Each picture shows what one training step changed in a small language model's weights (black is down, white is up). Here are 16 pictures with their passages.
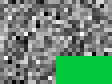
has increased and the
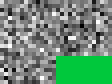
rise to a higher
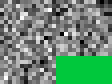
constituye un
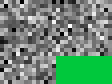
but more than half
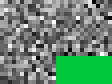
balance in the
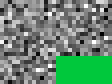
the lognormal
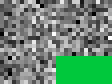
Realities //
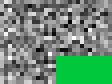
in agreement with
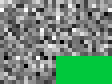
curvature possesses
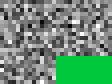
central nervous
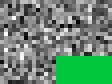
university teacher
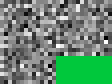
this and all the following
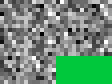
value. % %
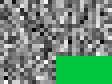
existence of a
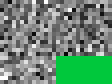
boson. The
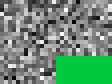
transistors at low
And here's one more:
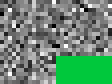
particle creation and
